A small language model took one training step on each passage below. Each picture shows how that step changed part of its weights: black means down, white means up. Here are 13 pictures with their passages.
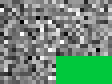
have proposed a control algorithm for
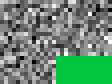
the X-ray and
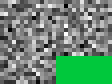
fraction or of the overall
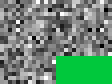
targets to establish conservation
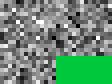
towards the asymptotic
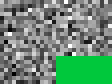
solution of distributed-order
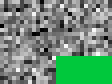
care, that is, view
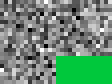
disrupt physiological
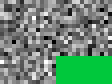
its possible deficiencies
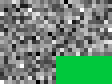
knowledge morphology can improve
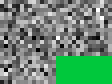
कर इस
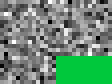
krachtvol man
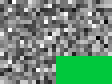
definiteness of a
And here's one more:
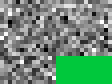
The results on the material were
